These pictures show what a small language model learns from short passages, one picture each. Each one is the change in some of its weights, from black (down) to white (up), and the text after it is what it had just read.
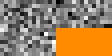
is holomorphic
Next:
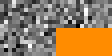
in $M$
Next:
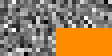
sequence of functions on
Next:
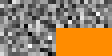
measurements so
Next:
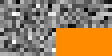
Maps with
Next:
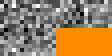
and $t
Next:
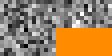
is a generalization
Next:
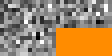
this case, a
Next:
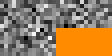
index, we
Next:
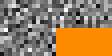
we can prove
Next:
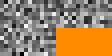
a finite set of
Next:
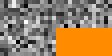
not on the ring
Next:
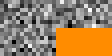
the number of
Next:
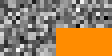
a computation in
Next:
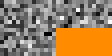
$x$ has
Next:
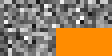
\item Our
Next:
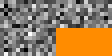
just defined.
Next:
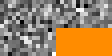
therefore it is
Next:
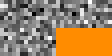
Since these properties are
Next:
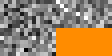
is a subset
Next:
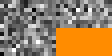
indexed by
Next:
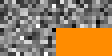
\] we say
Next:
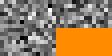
we argued
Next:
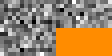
the moments
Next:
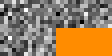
for $\rho$,
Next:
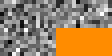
at which the
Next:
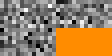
solve problems with
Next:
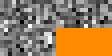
of the problem
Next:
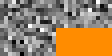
shall prove a
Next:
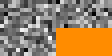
index. In
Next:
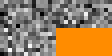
\\ \hline
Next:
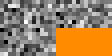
this move as
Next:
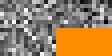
3p$ with
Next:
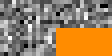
of $\lambda$
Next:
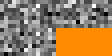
then $\ov
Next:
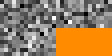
with that in the
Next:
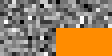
that each connected
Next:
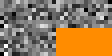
Moreover, since
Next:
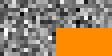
compared to the
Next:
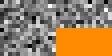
time. It
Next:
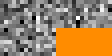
topic of
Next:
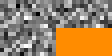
sum the two
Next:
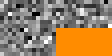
Therefore, the
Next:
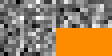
\alpha <
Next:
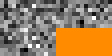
like to
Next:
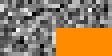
Let us show that
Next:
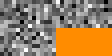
of length
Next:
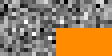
see, that these
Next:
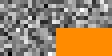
group. Then it
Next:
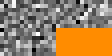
and the definition of
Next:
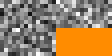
measure subset of
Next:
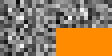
& \displaystyle
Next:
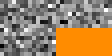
smooth sections.
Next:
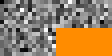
compute with.
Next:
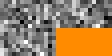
of mixing
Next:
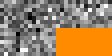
coefficients the
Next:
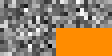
are related to
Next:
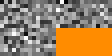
there is a unique
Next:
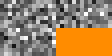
first derive the
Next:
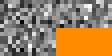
the condition that
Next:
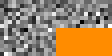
a more realistic
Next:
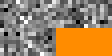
of moment
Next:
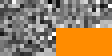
outside a
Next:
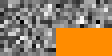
the final elements
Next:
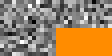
: a\le
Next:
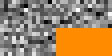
have been proposed
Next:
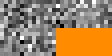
is stable for
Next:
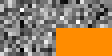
the Fock
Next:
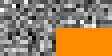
which A is
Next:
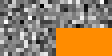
that if two
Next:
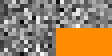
to integrate
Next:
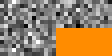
denoted by
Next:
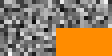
$K \ci
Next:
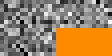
the parameters
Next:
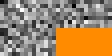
a long line
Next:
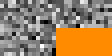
compact invariant
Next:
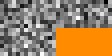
all simulations
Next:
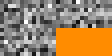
this section for a
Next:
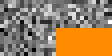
the operators we
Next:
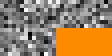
located at
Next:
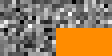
of polynomials
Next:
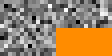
unit of the
